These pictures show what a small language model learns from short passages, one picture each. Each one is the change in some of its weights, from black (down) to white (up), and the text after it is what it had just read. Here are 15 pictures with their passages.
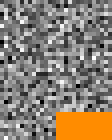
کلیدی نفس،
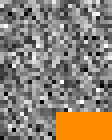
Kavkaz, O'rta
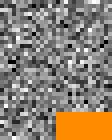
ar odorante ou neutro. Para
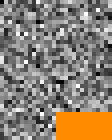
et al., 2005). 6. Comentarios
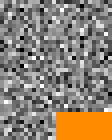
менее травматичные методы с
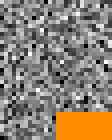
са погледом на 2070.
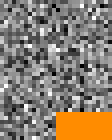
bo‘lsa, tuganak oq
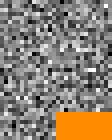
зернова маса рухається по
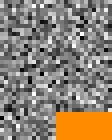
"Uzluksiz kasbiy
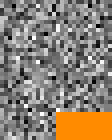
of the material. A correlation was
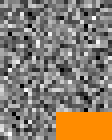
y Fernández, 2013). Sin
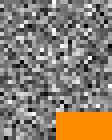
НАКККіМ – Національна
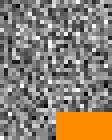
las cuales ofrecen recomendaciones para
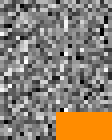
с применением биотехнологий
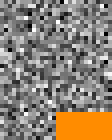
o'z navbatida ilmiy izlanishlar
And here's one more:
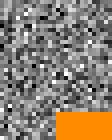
est celui de la dimension
